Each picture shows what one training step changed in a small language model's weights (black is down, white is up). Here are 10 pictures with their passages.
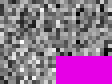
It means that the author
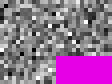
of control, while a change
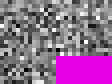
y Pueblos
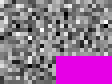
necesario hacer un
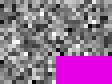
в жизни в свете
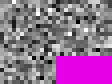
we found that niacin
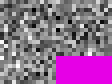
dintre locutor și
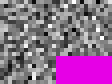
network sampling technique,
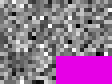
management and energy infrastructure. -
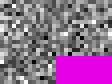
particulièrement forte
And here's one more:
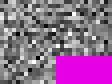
M}{\partial g}
